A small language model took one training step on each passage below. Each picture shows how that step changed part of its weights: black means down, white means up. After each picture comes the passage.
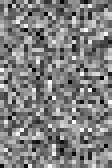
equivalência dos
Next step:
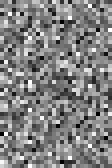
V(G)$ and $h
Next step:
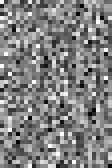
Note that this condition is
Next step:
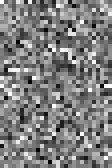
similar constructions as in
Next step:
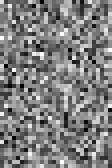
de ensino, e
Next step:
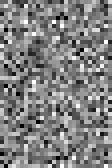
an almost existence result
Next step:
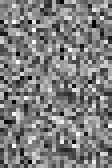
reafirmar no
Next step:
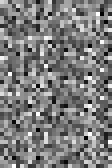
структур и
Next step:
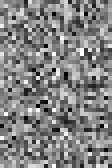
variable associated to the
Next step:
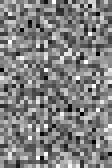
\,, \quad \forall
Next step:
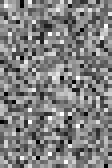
is widely used and
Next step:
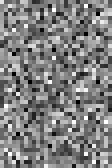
\\ \end{tabular}
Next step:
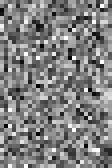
\QQ$. \endproof
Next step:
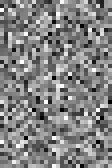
Ph.D. in
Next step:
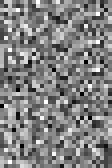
=b \log\hat
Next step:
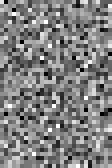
Ukrainians point out
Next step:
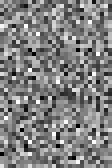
now describe the
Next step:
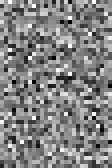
$v_k$ are
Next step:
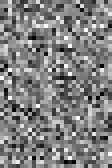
2E$ defines a
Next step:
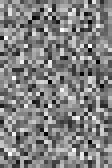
при чому
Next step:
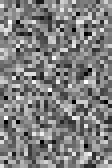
financial interests or
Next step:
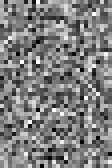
mogą, aby
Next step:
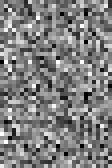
leaves us with the
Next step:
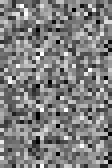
NATRIV et
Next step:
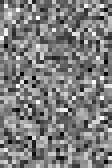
la siguiente
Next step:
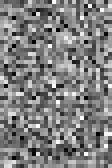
is partially supported
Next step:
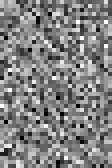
word. If only one of
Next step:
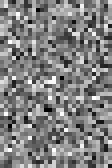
Theorem 1 is contained in the
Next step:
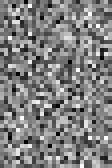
ver-se aqui um
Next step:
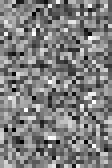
is then unique) of
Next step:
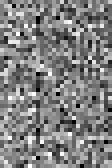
every operator equation and for every linear
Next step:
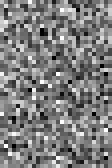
and moreover bounds a
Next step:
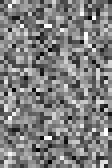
e as convenções
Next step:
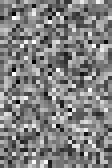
en waarvan de
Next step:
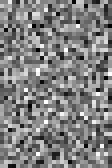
{\bf Type I}
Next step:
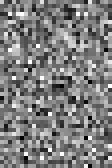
error terms,
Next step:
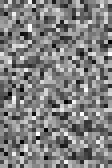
velocities and the
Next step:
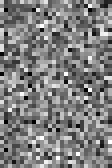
- DUQUE de
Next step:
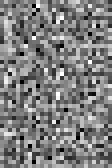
for a Neumann
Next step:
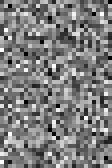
pelos terrenos
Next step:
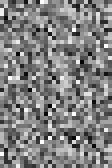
que la discriminación
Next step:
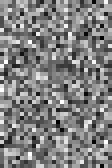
la evaluación de
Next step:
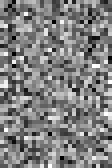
the statistics of
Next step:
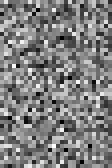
for the definition of the
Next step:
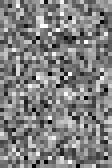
is the second decade
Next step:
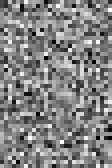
=d \text{\quad and
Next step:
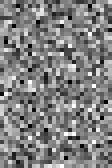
based on $z$}
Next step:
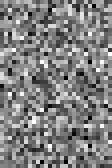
$\mathcal H(M,
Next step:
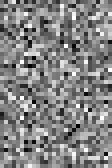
bonding techniques
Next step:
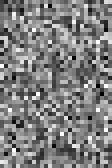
defensor. Como
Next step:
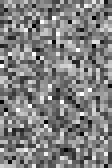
and Aspasia.
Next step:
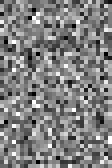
кадров. 3.
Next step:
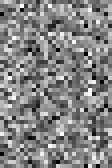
counterpart for
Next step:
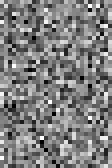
UMM Press.
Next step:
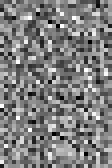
necessidade de ir
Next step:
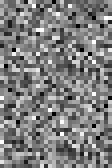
recursos son
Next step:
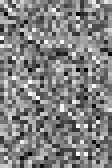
problem in geometric measure
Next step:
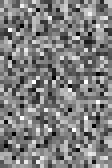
an i.i.d.
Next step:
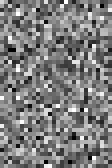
с неоднородной
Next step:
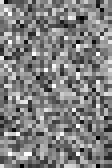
\end{align} It is
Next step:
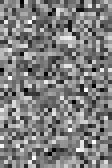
and $\mathcal{B}$ the
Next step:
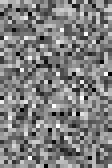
$\delta=0$, we have
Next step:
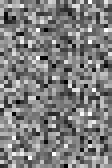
bilan qanday ishlash
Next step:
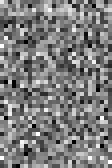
На первом
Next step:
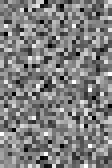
part related to
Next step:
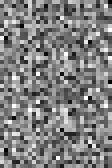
have to be determined in order
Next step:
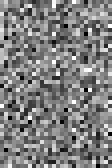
(Light Dependent
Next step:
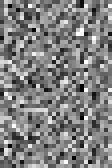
Lemma \ref{number},
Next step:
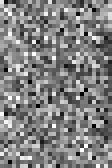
\begin{align*} \log
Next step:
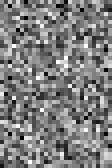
de la sociedad.
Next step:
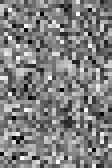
vertices form a complete
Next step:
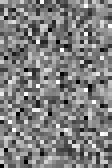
care se desprinde
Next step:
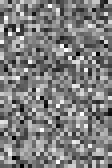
a variant of the problem,
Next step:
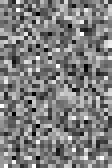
de norme comprise
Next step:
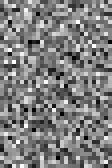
ahamiyat kasb
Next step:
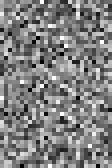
for (the species of)
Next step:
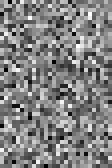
subject of the following theorem.
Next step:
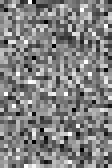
mapping each morphism
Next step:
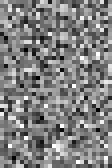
das crianças
